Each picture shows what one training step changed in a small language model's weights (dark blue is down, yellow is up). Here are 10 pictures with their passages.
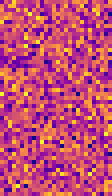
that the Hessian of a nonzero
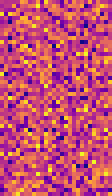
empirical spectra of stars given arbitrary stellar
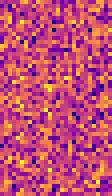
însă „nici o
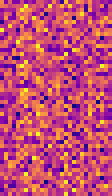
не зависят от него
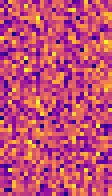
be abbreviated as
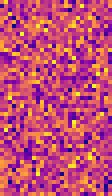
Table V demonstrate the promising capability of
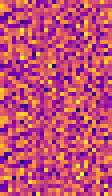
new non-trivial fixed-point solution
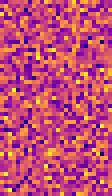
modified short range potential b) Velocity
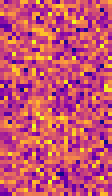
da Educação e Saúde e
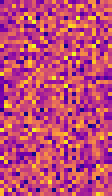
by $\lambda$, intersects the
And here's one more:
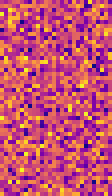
different parameters \begin{equation}
